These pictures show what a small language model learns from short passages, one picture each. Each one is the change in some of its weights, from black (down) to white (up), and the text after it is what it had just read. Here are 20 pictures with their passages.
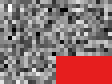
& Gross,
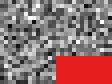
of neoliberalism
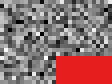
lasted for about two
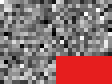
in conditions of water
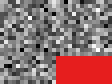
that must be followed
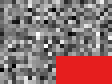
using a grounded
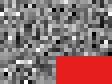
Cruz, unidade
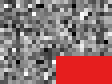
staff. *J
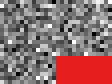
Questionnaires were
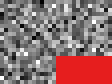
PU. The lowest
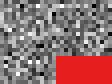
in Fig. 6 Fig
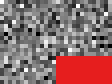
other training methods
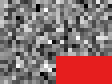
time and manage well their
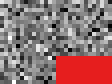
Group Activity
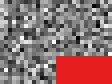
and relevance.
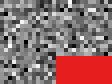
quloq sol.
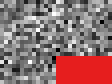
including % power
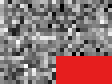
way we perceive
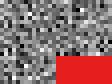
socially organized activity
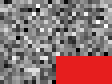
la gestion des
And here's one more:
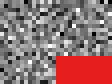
facial carina,
